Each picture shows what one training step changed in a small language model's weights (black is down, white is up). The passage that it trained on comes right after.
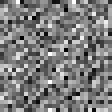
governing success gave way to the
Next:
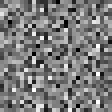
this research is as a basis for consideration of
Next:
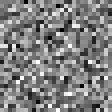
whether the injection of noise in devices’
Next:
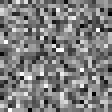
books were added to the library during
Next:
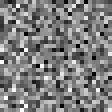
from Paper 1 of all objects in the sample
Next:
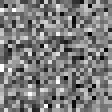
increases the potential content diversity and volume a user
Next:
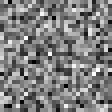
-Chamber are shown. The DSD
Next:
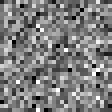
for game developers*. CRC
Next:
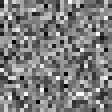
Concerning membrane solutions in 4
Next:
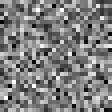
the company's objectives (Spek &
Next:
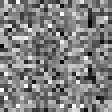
sensitive high spatial resolution (down to scales of
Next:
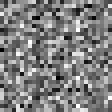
triangulation", *J. Experiment.
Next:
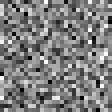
fanlari - 13.00.01 Pedagogika
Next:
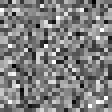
momentum frame, the transverse boosts act
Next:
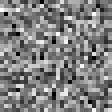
fluid dynamics, Re is commonly used as a
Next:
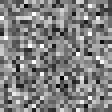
1986 deals with a wide spectrum of
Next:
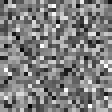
rostrata* in acid soils
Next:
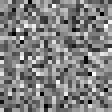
por fim resignou-se,
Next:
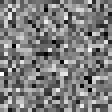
domain with the lowest score percentage was domain
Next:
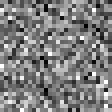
Data availability The datasets used and/or
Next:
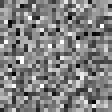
on refugees and asylum
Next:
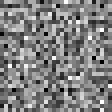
estableciendo metas institucionales
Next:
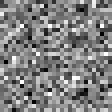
terms, we think important to emphasize that,
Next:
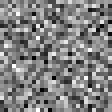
plot generated by the NANOGrav result
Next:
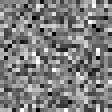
ya'ni normativ huquqiy
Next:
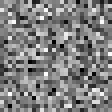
our study, the total cholesterol level
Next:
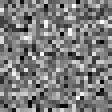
For scenario A, we assume the continuous
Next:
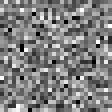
showed a significant association between previous occupational exposure to
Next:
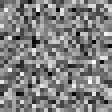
MUAMMOLI TA'LIM –
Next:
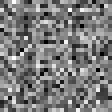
Overall, a dynamic compensation system
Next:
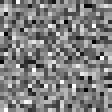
guidelines for usable IT security
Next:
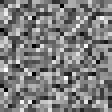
and their subsequent investigation. This makes it
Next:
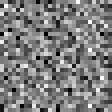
2009). This study was therefore aimed at
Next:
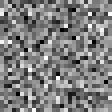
Pedagogika fanlari - 13.00.01
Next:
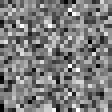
power. To evaluate the background noise model from the
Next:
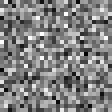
Our revised ranking scheme for island plant
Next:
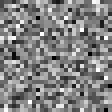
receive disclosure of their sexual
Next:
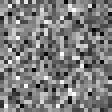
(dashed blue line) closely follows
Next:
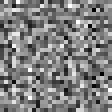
histogram is for sources with X-ray
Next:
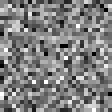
(2-tailed) PRE
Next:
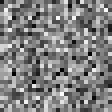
and water. liberation of HCl
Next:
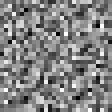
урока. Открытый
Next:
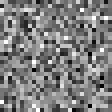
Daily cases in Indonesia are also
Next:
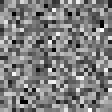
post-purchase behavior.
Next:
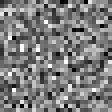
network. GSM modem sends and
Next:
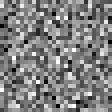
is made. Detailed results are available from
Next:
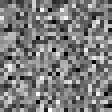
in mathematics 2.84
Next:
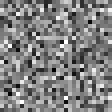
The therapeutic area in conjunction
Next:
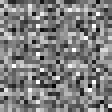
19104 USA\\Department of Physics,
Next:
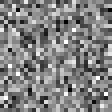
test in the diagnosis of urinary tract
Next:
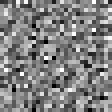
of the features of the castle and
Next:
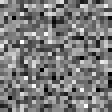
Zimbabwe: An assessment of
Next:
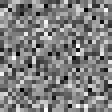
that self-medication is a
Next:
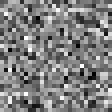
clustering. For jet reconstruction,
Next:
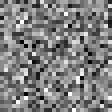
da R. ZAPPE, J.
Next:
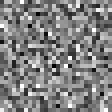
despreparo para lidar com
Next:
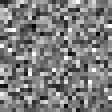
and effect. Once we realise the social
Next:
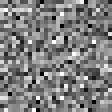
angular scale of our pixelization. In the
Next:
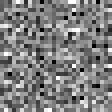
barqarorlikni oshirish uchun takliflar
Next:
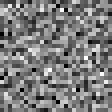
the MAL at high pH as evidenced
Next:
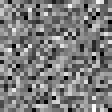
0.93 Kbps when we place the
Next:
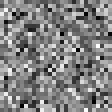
traditional p-n junction diodes in
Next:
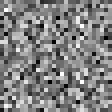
explains – together with the increased number of distinct
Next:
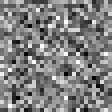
tarkibida xizmatlar ulushi asosiy
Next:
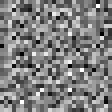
обрядів, культів та
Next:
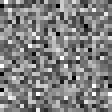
importação de Castelo de
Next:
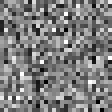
is the longitudinal momentum fraction of the
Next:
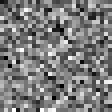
in field protective forest belts in
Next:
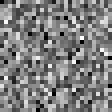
and recommended for these purposes too.
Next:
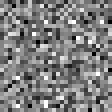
scattering plane ($\sigma$) which results in the maps
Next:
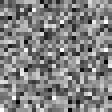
организaции учебной
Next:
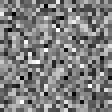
its end \cite{tw3}. The
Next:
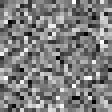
on a day-to-day basis should
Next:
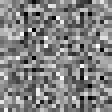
Edoardo Bonetto
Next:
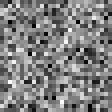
the signal transmitted to the destination node
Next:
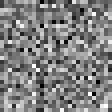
превращаются (за
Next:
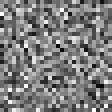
an early age are revealed. The cooperation of
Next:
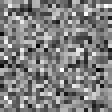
Turkish, and Indian music
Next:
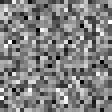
name indicates type strains. Node
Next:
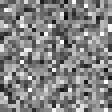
і відповідно трудових
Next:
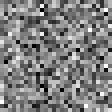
q$ system, $q\bar q=
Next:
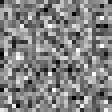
strategy needs to reconcile economic development with
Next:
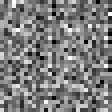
tarixiy tafakkur holati
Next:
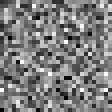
in over-sized class Building
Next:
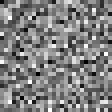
and accessible digital financial ecosystem.
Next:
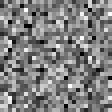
to meet the non-potable water
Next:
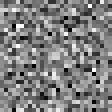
models though, to see whether Hubble
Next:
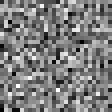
regression analysis was applied to identify significant factors
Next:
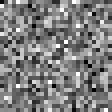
level of awareness and usage of research support
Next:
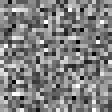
thermal length. \begin{figure}[!h]
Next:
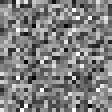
of forward passes at random time
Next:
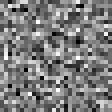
severe pre and postnatal growth
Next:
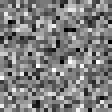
on the microscopic $p_z$ orbital
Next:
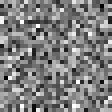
may be relevant, in particular, to the
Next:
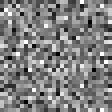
mass flow meter?) - Calibration
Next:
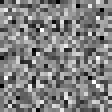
concerns about factor analysis for discovery in clinical
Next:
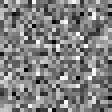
you are most concerned about being able to
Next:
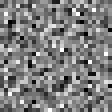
on the Czech case and on the key
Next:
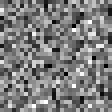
The study involved summarizing scientific articles in
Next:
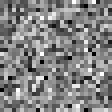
utilized in electric vehicles to
